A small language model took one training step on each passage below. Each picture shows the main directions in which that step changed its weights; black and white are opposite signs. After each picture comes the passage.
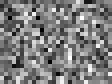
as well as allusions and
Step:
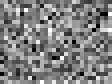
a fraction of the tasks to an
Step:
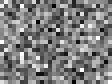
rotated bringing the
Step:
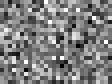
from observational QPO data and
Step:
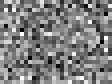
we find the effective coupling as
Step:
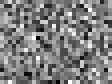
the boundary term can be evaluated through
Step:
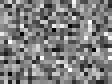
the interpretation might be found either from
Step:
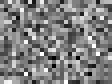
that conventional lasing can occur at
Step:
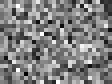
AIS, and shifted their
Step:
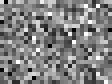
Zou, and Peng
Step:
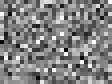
semiclassical method developed in
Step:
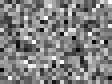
the normal to the spherical surface
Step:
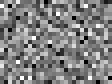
densities should have a name that indicates
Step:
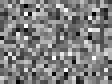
novel metallic stripes:
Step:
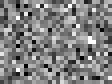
ground state energy per molecule of
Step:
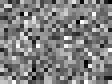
zero. It has physical significance of
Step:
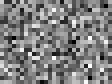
in visual reasoning and instruction
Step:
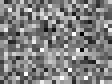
for the gradient descent.
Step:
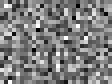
neighborhood sizes can lead to
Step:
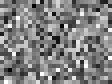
- \Lambda \right]
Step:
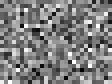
a subtle relation between the equilibrium
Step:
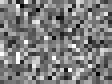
UHECRs or
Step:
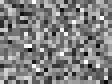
are often extended and thus unlike
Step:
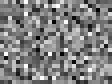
heat. ## HORNS
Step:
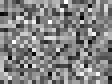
subtraction angiography, a
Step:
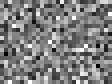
one-site Coulomb repulsion
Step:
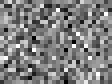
the energy resolution is much more
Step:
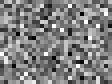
the mean field in SNM,
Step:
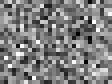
the subsequent batch sizes are 1
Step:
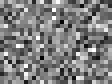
\over 2 N_c}
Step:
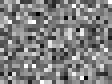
out to be singular contrary
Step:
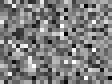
and indeed both effects are caused by
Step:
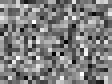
proposed framework in both data-driven
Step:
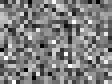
general relativity concepts and found a
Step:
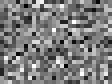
kim+15}. While the
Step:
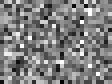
the relevant one for cosmological studies.
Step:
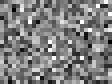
LTG in V21.}
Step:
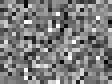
("empty" or
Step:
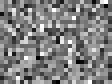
\end{equation} and
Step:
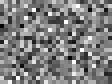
(SdS). Any
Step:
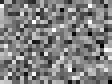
further discuss the relation between the original
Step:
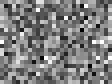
important physical meaning: it carry the
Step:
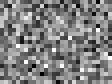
nodes | Cache hit
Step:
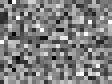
information, placed on each function start
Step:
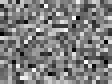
In this paper, we consider the
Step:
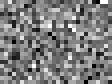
\end{array} \right
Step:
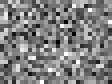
structure imposed on the surface by
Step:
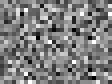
a flowchart. The following
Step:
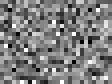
paper. we aim to deal
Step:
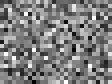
length scales, the magnetic charges at
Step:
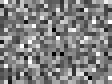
As a general rule, do not
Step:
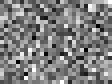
of interactions between the components. A
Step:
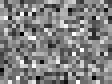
way of taking them into account would
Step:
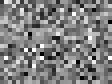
in a different location. This is
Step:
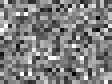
(n \vec{\sigma}
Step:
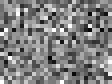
a single Gaussian to extract its
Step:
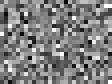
state encoding circuit is leveraged
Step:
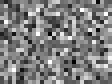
[Ni/Mg] and
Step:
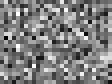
a system with respect to the number
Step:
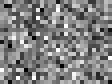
any $x$. We have to
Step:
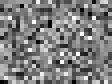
(\begin {array}{cc}
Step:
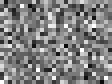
allocates a fixed data capacity,
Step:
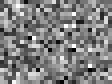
optimizing geospatial code
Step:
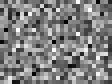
system service interfaces and finally
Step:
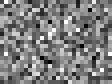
affect the features extraction as the feature
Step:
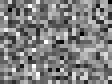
its support (grant number
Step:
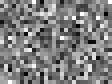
with reasonably narrow bounds is
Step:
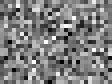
%%CITATION =
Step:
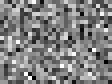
and by performing several short test
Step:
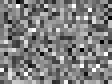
2D thin layers, however,
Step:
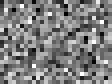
which is false, as can seen
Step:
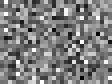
rotating model. Rot3 is
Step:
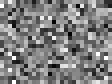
+ \text{higher order
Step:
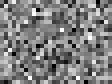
as well as non-polar directions
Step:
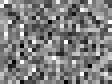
down of the rotational dynamics is consistent
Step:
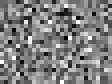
250 GHz have been measured using
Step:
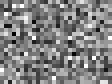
or clock skew,
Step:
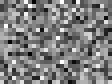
The left and right panels show transmission
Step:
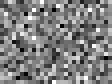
study on the choice of b value
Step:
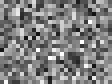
by a two-level thermal excitation
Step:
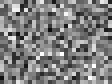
\Omega \omega}{2
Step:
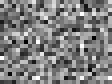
with the projectile’s
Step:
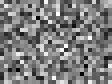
along both edges of the square
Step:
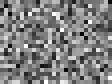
coordinate transformation among the set of the
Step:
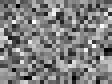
set of O-planes and
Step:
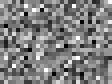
comparison. Throughout the
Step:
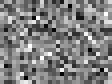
between $N_A$ and
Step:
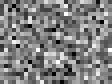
which means there is no shared
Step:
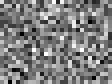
with 50\% confidence that the total
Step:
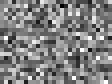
additional bits are activated
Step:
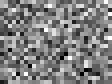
voids to clusters, can
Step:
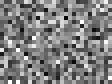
foams have a cellular
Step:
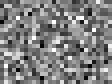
coherence limits of both qubits are
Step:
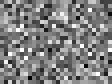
the postcondition, a simple
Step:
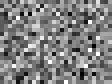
quantum mechanics and basically free
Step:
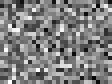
and Claude for code
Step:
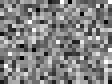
predicted the feasibility of achieving
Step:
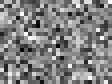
restricted on wave numbers, $4
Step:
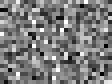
examination reveals that this latter
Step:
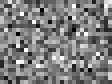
objectives listed above. In
